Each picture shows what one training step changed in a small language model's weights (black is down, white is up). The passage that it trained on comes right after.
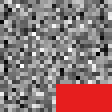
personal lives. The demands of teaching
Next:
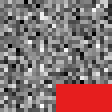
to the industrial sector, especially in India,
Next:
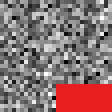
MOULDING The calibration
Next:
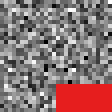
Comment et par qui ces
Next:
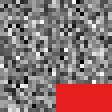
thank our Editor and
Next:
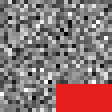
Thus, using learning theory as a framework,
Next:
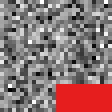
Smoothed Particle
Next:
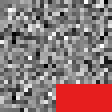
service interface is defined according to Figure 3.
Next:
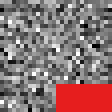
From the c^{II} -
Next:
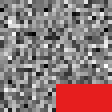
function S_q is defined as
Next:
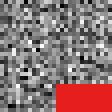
region and are available to researchers. However,
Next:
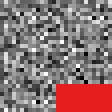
length was measured as 5.28 ±
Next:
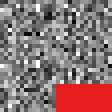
help of biogas technologies, it is
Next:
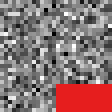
to recent studies, despite the fact that
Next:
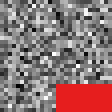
own abilities, it meant avoiding
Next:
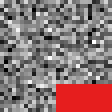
m \leq 9$. That is to
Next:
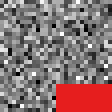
mothers of infants aged 6
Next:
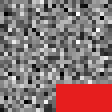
entirely human and cartoonish,
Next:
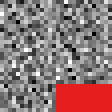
European Commission, African
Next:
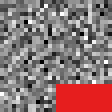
with a dermoid cyst. Figure
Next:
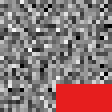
Al-Li matrix composites
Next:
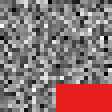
stiffness, overturning
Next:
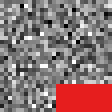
in critical scenarios (e.g.
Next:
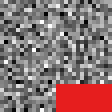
filing methodology that used the present and future
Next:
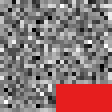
one of the main methods for optimizing the
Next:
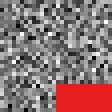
Potential is yang because it is
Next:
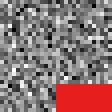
treatment, a_w decreased more in
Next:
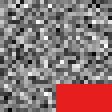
at IAIN Pekalongan
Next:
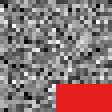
aerosols with customized particle size
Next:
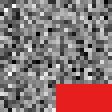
State. ³Assistant
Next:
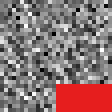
a rope and iron
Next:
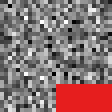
professionals, we are making them more
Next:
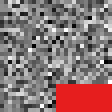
kingdoms stage we can draw
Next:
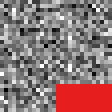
and feasible opportunity for action.
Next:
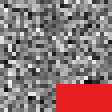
documentation In-progress Deployment
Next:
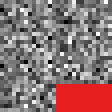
expand language criteria and database inclusion to
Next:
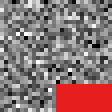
(ResNet)-50 model for
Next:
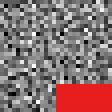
weight variation, thickness, and drug
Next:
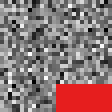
occurrence of false positives
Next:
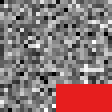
Govind Singh Hospital,
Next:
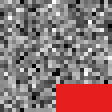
sunlight, were kept in
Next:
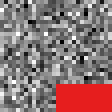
/ complex proteomics** -
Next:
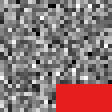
most common risk factor for lung cancer
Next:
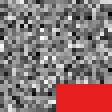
famous is the Nagore
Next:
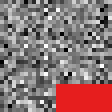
did not give grounds for popularizing
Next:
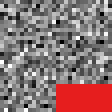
space (3D, 2D or
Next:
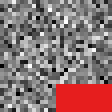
and gives fuzzy conclusion.
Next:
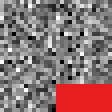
*Ricinus communis*,
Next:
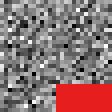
Manado, Indonesia. The
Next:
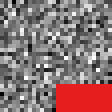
shares insights from his work at the
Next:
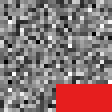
patients, which is a prerequisite
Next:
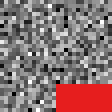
(three times with each solvent),
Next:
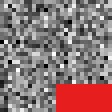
support supervision. It therefore follows that
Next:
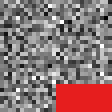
under lighting and interactions. The
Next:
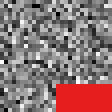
possibility of facing difficult decisions during
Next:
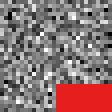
the Quality factor at the receiver
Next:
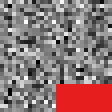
units of discrete space. The
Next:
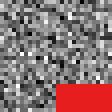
that is beneficial to their learning progress.
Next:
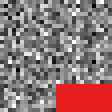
COVID-19 in relation to
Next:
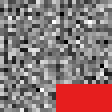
in the summer. Also, the
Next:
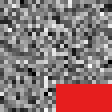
mental health policy, practice and research has
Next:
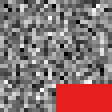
the region. In particular, the education
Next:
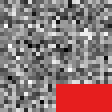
needs to raise awareness of reliable
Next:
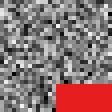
to get the vivid experience of teaching
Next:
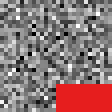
reversed by laser
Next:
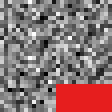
DT Digital Twin
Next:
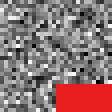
) for (comparison in
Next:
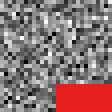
that those attributes are not treated as
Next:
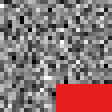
the Lower Paleocene at the
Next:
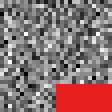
the valva and the less
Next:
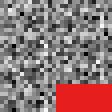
a framework based algorithm for the classification of
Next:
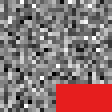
the project website [results
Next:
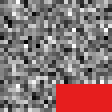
future research needs to be done to better understand
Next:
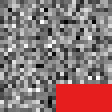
to observe and analyse people's
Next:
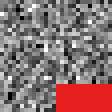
a solution of the ylide
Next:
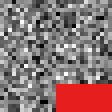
variation of moisture content of
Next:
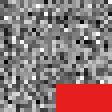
sections, and overall web communication logging
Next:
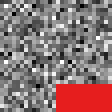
water. The phytochemical
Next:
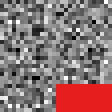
of Transregional Cooperation
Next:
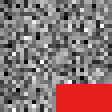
0.8%, did not have a history
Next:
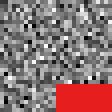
acid and phospholipids. The
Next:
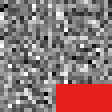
we compiled a corpus of
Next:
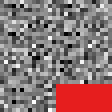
Policy Reform* 1 and 3.
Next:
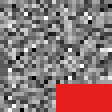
Assessment Platform IDW
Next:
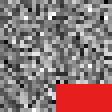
in China's listed firms.
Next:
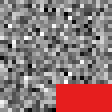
cost explanations, ineffective
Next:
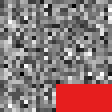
There are currently no operating nuclear
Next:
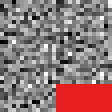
(ADF) test. This involves
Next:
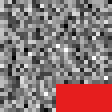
method of the XML used in the
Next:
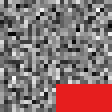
vice versa. 4.
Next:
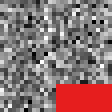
the International Workshop on
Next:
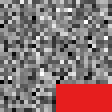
“*While the doctrine of
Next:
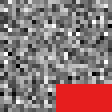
through policies ensuring social support at a time
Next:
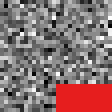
normal ordinary Portland
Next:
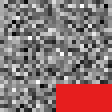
available within the article [and/or its
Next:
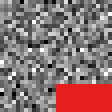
into Tesla's remarkable
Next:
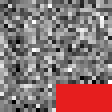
significantly ($p < 0.05$)
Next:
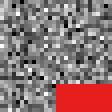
dogmatism continued to
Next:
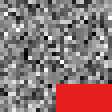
the species mentioned above are endangered.
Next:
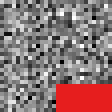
This operation is performed by using a
